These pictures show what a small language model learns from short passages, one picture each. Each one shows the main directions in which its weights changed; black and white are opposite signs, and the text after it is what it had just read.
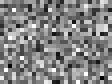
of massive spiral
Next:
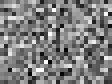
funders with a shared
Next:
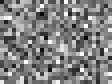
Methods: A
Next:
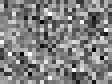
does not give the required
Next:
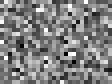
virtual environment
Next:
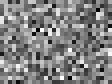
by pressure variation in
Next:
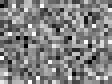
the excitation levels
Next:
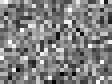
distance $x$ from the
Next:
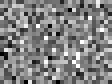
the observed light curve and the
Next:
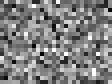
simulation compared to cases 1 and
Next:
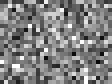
10 In the present study the
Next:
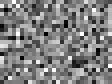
The most common career
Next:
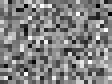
\alpha \leq 1$, and
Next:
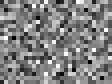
Eurodoc is
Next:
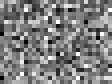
that is, what is it
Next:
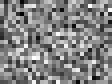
of many-entity systems
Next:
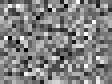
thickness of 4--100
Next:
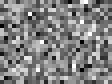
a dominant contribution to
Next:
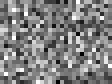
X-ray binary
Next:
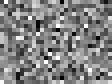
compute the scalar field equation
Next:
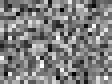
obviously not great.
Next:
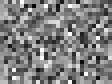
method. The results are shown in
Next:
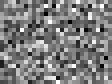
real-time to detect and
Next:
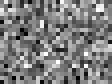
calcium carbonate and
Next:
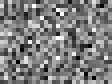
tolerances in the
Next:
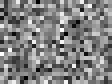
steer wheel is
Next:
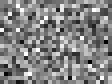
framework for emotive
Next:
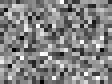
the linear diffraction
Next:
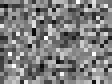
at two different redshift
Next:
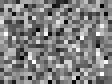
problem, the law of
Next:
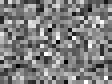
for urban and mining
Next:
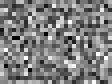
the old method, in this
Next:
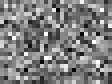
to be a dangerous
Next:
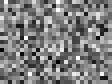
use of games with
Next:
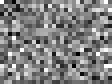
atomic bosonic
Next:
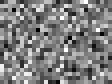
Having demonstrated
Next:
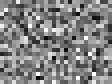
a constant temperature ($\pm
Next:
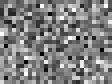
direction, opposite
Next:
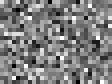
a single apple tree
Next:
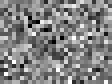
an E associated with the
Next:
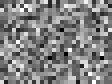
literature. Nasal
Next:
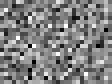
the frequency and power angle
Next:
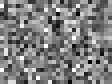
was established that the
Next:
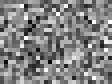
that the WA98 photon
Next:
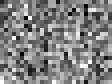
these effects are schematically
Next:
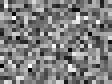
has progressed significantly over
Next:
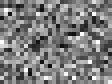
CN magnitude based
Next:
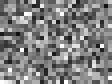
arrives at the surface of
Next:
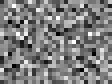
last chapter,
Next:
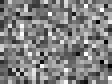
satisfy Lemma
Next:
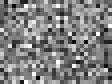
of Lie groups and
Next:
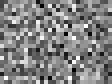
might wish to consider in
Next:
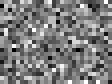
rover has been a slight
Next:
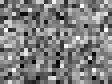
With regards to
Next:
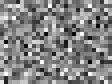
trend applied by the
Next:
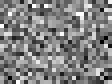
emergence of chirality
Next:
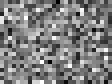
by the CAS Key
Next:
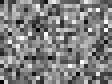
that what is needed for
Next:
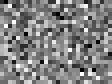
It is really a significant group
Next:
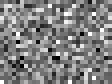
event in the signal
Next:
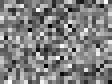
demonstration of a
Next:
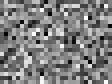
consistent with the law of
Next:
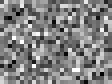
empirical literature
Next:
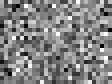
informal differentiation,
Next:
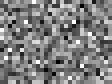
purposes of the
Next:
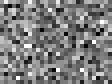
calculated value of the real
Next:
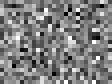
composite fermion system
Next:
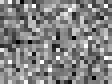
in the Mid- and
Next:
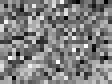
together we can do so
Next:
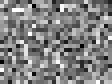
integrated approach began
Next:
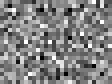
⁷ The global
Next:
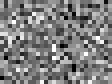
is not only seen as an
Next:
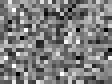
model. The metabolic
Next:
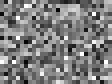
two moments of the distribution
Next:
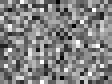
placental cells
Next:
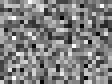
– experimental data;
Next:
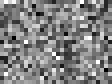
Constant velocity of
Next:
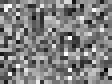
independent except via their
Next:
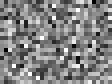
and 'record' in
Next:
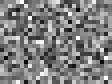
this case, the elements
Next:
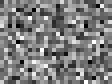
These observations suggest that the
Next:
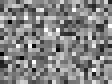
specific test cases, and then the
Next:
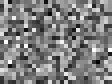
provided by the minority
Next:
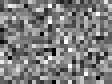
support. The algorithm
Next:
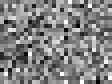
to a much larger standard
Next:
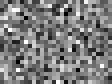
constant in each substep,
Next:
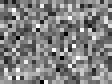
to change only minorly under
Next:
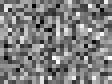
accuracy. We consider three
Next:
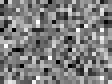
R. Xiao,
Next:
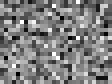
– investigation,
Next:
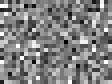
on the quantum processor required
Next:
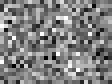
years. Validation
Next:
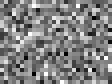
gain initially grows
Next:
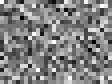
cardiovascular system
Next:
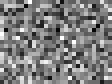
available resources, and
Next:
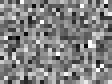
and bound with a random
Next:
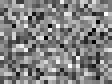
the background density. The
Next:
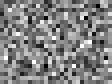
theoretically predicted that the
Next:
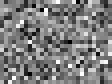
e prestigio,
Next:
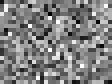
materials indicates that each is
